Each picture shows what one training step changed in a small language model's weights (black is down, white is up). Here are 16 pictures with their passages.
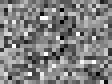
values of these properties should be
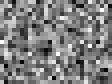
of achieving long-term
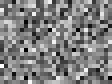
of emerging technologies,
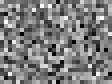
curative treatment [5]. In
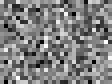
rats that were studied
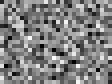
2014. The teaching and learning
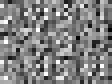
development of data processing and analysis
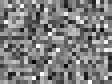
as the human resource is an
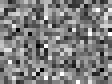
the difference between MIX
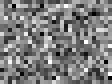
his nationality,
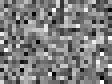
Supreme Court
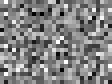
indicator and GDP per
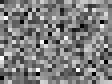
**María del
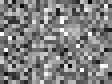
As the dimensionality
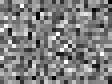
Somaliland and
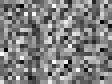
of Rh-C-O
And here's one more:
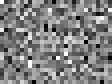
0 \leq a_i
